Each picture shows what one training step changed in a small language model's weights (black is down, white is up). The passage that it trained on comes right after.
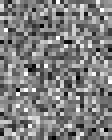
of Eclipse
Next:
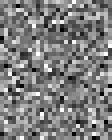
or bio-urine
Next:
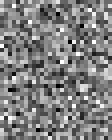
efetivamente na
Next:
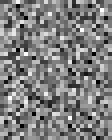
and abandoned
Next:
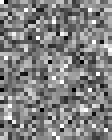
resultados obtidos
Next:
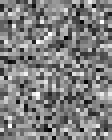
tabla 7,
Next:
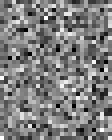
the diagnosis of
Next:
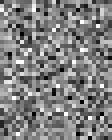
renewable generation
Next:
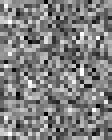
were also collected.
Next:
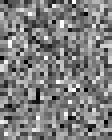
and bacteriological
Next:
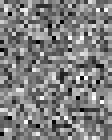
search status:
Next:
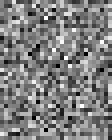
the issue of
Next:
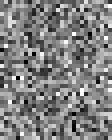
measured visual
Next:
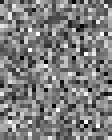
at Peoples
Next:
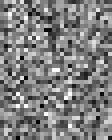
and the global
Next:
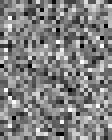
specialized equipment
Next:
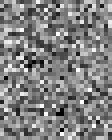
energy level of CB and
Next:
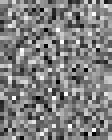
in developing countries.
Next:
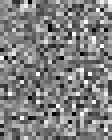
categorization of
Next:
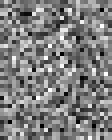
tanto quando se
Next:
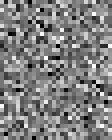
Catalan demands
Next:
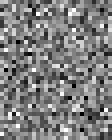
место, а
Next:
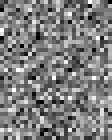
actual etiology is
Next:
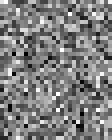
literature review was
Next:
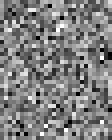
validity of the
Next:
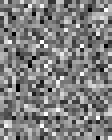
ilgari surish
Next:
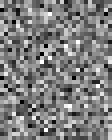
the dual-stack
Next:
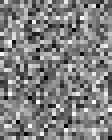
inflation of the
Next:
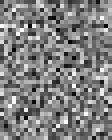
en la disponibilidad
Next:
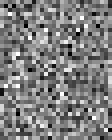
the learning environment making
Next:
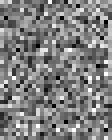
sa aking mga
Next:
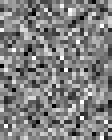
и проведения
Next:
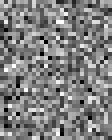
RKB infolge
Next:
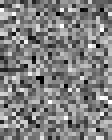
Walls SC,
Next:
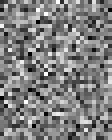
the Consortium
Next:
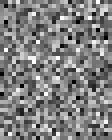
marchés, la
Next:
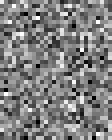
we expected.
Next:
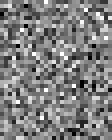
a high-quality
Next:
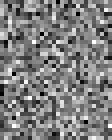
largely driven by
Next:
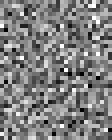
further intensified
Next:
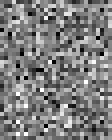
the data supporting the
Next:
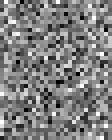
Discussion The
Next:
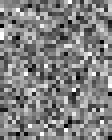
of the metabolome
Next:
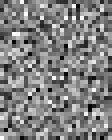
been used to identify individual
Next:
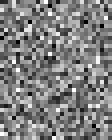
sanoat va
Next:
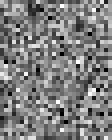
Education Society
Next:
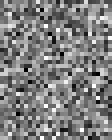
indicators, service
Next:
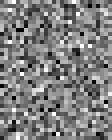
biens en nature et
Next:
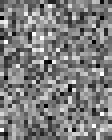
hanya jika
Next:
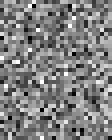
Common Data
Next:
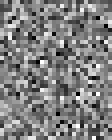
health technologies were
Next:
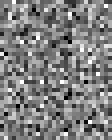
by the international standard
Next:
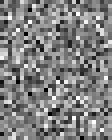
cursive letter
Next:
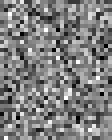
and conditions for the development
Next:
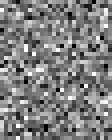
significado normativo
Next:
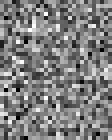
des crues dans la
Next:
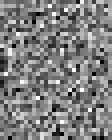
identifying point
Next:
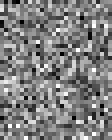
redes sociais na
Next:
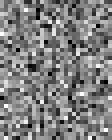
system) Medium
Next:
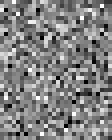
sample of the work
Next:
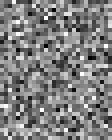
the sand are given
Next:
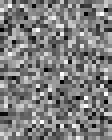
compounds in
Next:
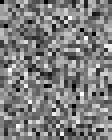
and analyze how they
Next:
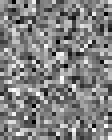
shortcomings of
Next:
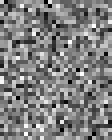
three times,
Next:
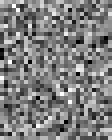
tam da belli
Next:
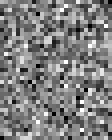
for preservation of human
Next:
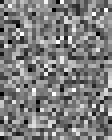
the Jizzakh
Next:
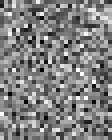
impact of CRD
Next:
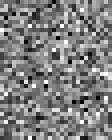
que envolvem
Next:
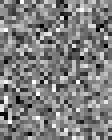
al *proceso de
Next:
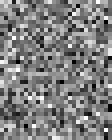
as a region of high
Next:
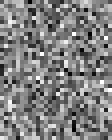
measured physical
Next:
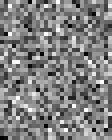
Data Availability
